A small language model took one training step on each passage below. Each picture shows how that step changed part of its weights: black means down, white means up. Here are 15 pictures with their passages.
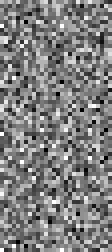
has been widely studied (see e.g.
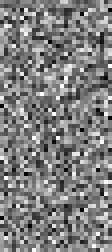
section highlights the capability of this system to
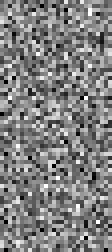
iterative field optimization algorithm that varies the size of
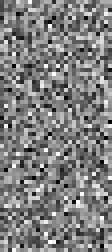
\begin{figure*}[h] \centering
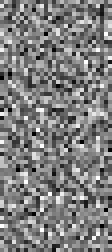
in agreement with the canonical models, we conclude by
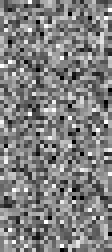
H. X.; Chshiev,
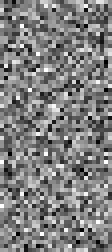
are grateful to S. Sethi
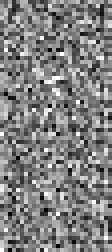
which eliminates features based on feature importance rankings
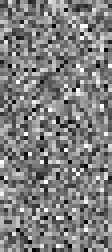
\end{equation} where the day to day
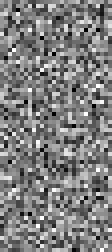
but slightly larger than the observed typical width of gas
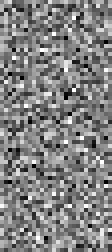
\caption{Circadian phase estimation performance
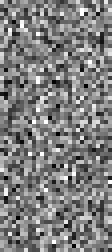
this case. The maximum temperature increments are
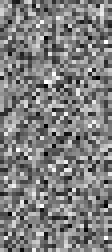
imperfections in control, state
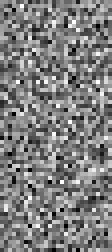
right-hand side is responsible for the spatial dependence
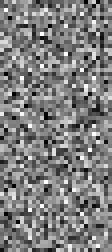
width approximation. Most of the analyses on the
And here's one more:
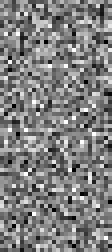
with temperature $T_0$. Let us further
